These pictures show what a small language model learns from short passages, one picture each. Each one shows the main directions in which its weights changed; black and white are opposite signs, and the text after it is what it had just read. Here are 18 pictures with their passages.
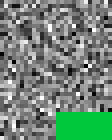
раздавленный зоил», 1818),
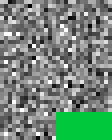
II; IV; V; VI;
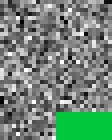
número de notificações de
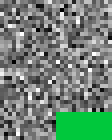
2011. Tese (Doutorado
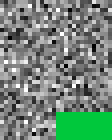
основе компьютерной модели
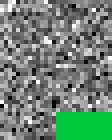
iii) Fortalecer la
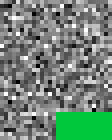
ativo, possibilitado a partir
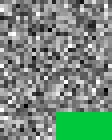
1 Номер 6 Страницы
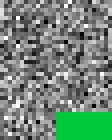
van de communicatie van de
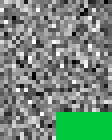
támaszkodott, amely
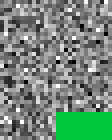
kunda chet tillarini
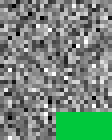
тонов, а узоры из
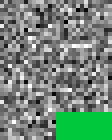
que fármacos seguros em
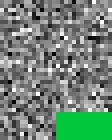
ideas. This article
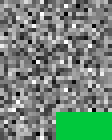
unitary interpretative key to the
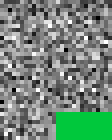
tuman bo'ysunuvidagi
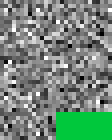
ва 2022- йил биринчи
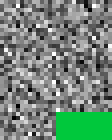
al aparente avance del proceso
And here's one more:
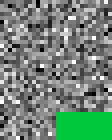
технології дистанційного
